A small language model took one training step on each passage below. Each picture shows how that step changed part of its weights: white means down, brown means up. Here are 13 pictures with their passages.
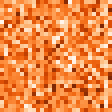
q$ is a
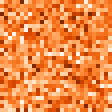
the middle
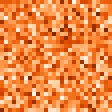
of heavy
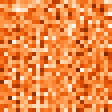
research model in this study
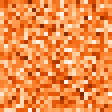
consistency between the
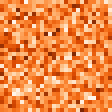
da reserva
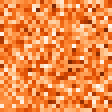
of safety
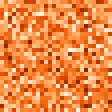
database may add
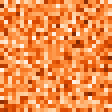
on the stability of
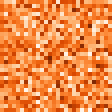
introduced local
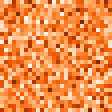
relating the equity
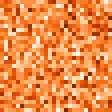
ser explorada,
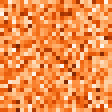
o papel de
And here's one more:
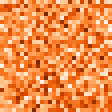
continued for the
